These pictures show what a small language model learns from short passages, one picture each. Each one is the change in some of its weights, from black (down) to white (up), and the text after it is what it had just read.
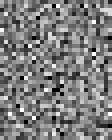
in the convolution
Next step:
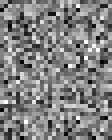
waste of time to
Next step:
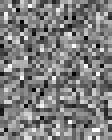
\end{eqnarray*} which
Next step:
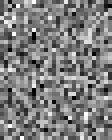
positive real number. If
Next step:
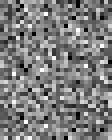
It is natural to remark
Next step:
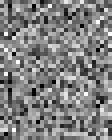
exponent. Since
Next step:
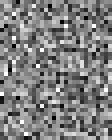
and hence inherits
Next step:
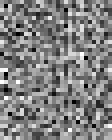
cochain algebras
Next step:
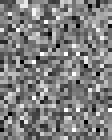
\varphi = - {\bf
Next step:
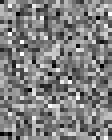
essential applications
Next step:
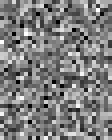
flag variety
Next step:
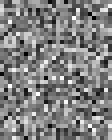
of perfect
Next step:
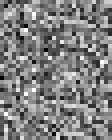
decomposition of $(P,
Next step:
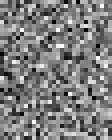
supremum is
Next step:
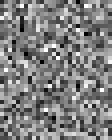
a word $w$
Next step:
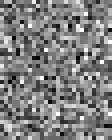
a holomorphic theta
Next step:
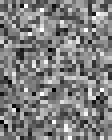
appear in a
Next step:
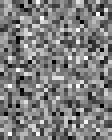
order to convert it to
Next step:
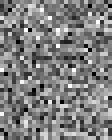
scheme. Let the
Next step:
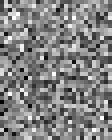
\end{align*} Then
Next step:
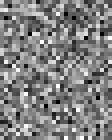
z=0.$$ Since for
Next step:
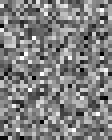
reversed orientation.}
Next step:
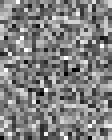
positivity and the
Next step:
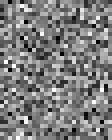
holds \begin{equation}
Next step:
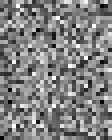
fix a constant time step
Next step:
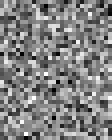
and a historical
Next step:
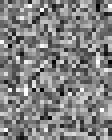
group in $G$ with
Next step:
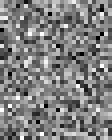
himself proved
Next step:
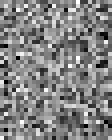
are uniformly bounded for
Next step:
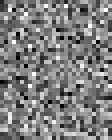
as soon as the complete
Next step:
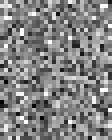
for all $s,
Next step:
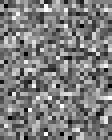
of the copies of
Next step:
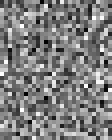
to optimize the test
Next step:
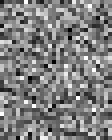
branched covering
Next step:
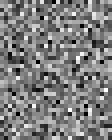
accepted for
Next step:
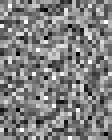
valid transformation should
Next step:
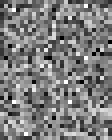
and Wu [7]
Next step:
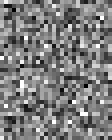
Q\times Q$, where
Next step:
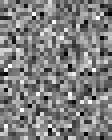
+\theta \gamma
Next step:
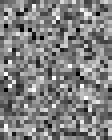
by an interval composed
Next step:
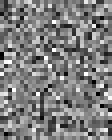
distiller we
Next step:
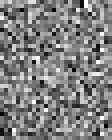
shall study the following
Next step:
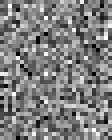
see Lemma 3.2 in
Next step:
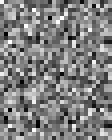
some fixed orientation of
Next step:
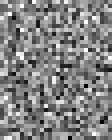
transforms, the dimension
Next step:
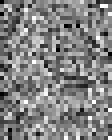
Let $n = mq
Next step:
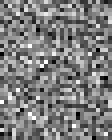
us with a description of
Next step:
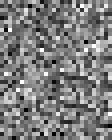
of the Theorem hold:
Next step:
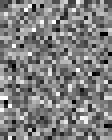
an element $e\in
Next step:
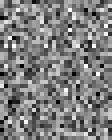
\otimes f(t)
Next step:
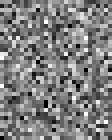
as a foliation
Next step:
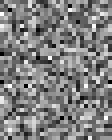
be a local basis of
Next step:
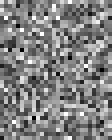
moment method solutions}.
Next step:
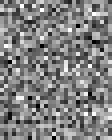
load suddenly
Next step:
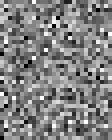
embedded into the
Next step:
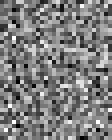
hence the correspondence in
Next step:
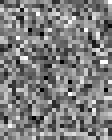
positive $P,r$
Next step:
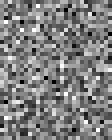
\scB$. The map
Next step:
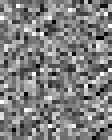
positive definite $\forall
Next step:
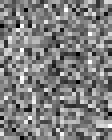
the top row the
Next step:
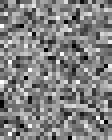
(iii) components
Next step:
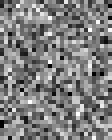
optimal. By a similar
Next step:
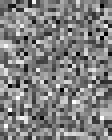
$a<b$ and
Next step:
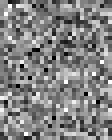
and $T \in
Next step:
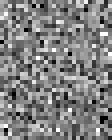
to $z\in
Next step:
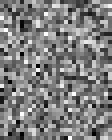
results which can be deduced
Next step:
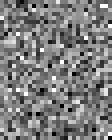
of $M$ has positive
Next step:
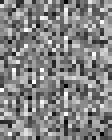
chosen sufficiently
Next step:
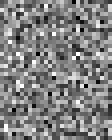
by picking, at
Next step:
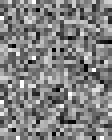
over its corresponding graded
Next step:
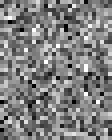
\Borel function,
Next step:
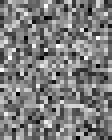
vector, the mean
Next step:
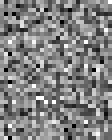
formulation of the main results
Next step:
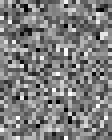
Assume that $\ct$
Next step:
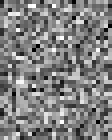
%Then, in any
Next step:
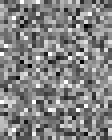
our pleasure to
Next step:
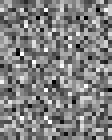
we deduce the above result
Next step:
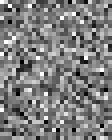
edge shift associated to
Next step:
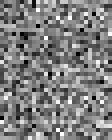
the surrogate
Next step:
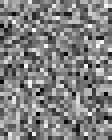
_1)}\times \cdots
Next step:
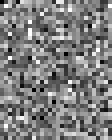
$K$. Thus defined
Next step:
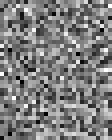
minimal usage of
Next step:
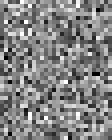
is defined and } x
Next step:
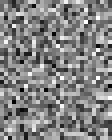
the notion of a
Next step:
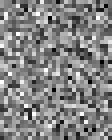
and $\int_\gamma
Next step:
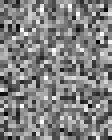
because it has a
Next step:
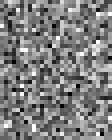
the only result from the theory
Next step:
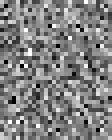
Y_1 \rvert
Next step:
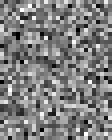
as a source of
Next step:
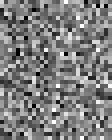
that the evolution of
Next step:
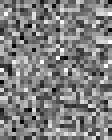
the elementary
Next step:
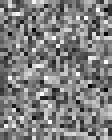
we employ in
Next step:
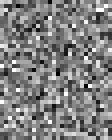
we take $\O$
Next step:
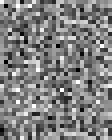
1. Suppose that
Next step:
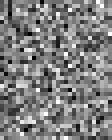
{\em Journ.
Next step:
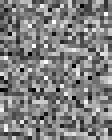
on what elements can be
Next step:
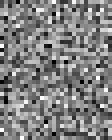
As explained in
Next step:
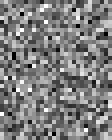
can be found at
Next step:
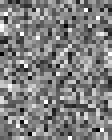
map $Q \in
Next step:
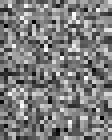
quadratic for
